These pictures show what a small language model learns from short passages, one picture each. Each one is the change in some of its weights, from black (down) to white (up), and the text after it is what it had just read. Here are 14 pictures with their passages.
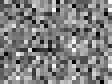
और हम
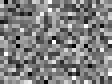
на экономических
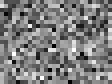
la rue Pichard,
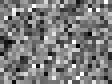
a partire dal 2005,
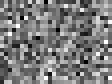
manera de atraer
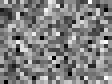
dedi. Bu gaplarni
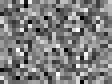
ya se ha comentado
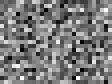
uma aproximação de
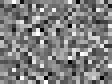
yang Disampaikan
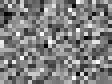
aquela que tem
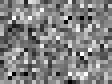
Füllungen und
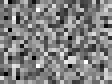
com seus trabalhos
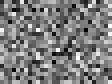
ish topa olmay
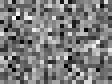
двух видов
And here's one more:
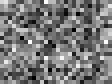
que vyenen con
